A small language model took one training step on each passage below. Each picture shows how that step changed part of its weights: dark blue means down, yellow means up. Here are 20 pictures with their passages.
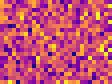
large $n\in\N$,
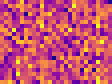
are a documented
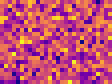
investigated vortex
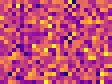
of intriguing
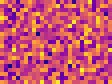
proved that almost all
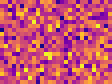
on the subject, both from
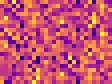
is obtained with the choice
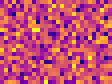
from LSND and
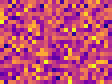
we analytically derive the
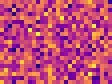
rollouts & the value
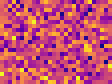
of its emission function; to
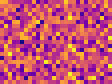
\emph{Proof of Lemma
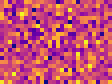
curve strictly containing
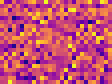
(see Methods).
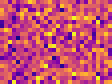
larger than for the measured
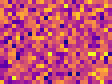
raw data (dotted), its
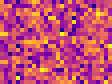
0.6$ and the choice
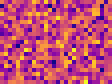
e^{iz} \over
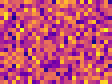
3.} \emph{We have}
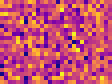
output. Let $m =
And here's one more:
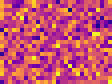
positive real number itself only
